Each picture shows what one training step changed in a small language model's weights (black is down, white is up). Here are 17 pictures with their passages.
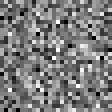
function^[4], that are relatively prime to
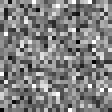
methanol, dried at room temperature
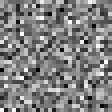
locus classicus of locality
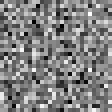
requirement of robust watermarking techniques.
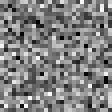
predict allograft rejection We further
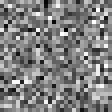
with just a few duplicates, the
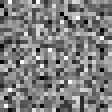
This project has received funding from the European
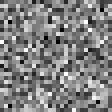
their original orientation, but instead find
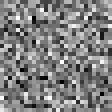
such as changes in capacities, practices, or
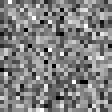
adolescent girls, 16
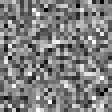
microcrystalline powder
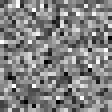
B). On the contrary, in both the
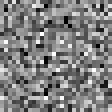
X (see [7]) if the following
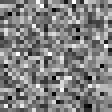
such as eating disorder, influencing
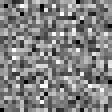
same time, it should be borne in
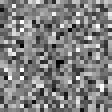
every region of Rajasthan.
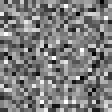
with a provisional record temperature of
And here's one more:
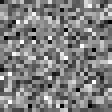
the original vision and kept changing business
